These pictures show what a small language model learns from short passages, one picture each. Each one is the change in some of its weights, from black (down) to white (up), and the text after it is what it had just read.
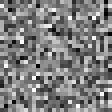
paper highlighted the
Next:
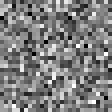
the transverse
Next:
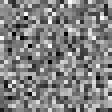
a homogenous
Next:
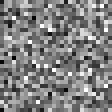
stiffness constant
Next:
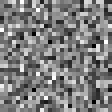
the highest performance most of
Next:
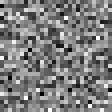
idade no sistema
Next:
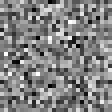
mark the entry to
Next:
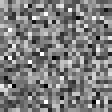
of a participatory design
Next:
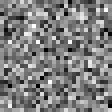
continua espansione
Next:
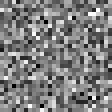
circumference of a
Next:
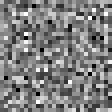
coefficient computed using the
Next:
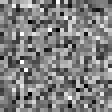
Rio de Janeiro.
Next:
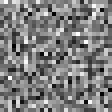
an intersectional
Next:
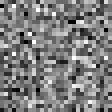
ijtimoiy instituti sifatida
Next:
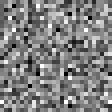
9 даражага
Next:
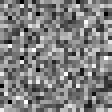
always been part of European
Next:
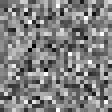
defensa oral,
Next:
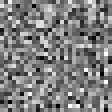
chromatography and
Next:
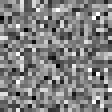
first unit of the
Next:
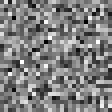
to monitor IOP,
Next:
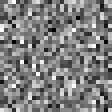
in the organic
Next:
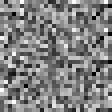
this algorithm are the time
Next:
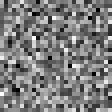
patient was a child.
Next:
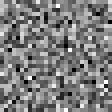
electrodes, with
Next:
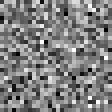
multitude of testing
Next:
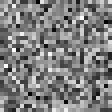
suspensión de
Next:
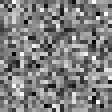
with the global intercultural
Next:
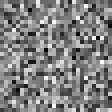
that LIVAS
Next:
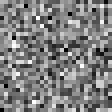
mold in a
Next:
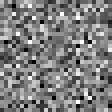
do Tocantins
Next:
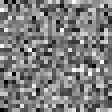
menen birge,
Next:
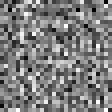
unity of the
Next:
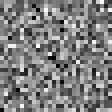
region around the crack
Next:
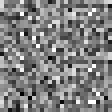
in increasing the complexity of
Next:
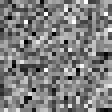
и социальной
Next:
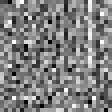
drudgery on
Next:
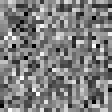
previous values of input
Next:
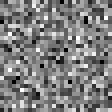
extent evaluations of
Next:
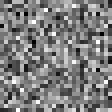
disabling with
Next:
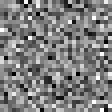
marco adecuado en el
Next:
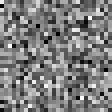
geral avaliar o
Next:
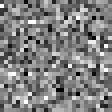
no ramo de
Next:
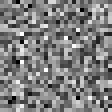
attributed to the
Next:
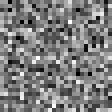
the wall materials. These
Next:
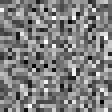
and Sciences, Department of
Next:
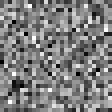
used in two program areas
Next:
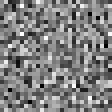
activities to improve the communication
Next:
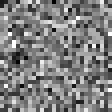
shows that utility cost
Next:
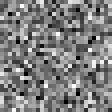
qilishi, xalqning
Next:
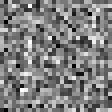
set or a collection of
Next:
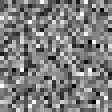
on the other hand,
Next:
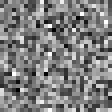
nm supports the presence
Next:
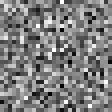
the modulation and
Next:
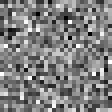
the frequency, intensity
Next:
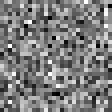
4, in order to
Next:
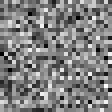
a instabilidade da
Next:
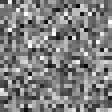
he is impressed
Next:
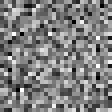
included as a predictor
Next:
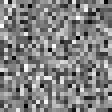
of PI implementation
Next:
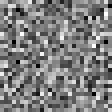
images. The proposed methodology
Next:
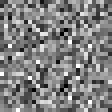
\ CHOOSING
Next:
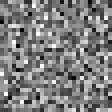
perceptions of secondary school
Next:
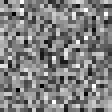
and C' are the
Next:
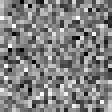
GFR's decrease
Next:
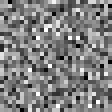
result of certain actions or
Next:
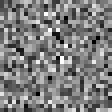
2 курса
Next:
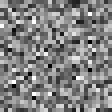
yang diperoleh
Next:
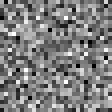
uncertain. In
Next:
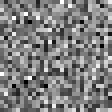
design* 1,
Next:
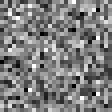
va Buxoro
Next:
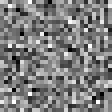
increases every year.
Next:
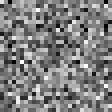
ist auf den
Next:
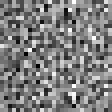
internal sources, and analyzed
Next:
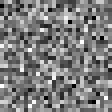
the other hand, is
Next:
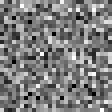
presença de uso
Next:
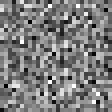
– the tension
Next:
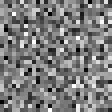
jarayonida obyektlarning
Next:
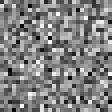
файли на
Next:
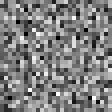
of 0 on a
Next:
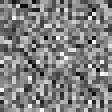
Through formal education in
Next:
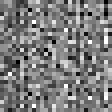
van de accountant
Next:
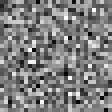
momentos, utilizando
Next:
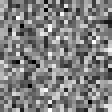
ATTITUDE TO
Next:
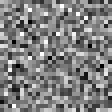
specific solutions. The energy
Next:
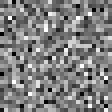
after lung cancer
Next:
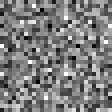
Família, pois
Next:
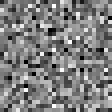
денної і
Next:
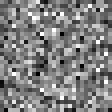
Region: Tell
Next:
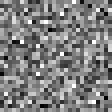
In the graph, the
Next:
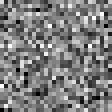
their profession demands
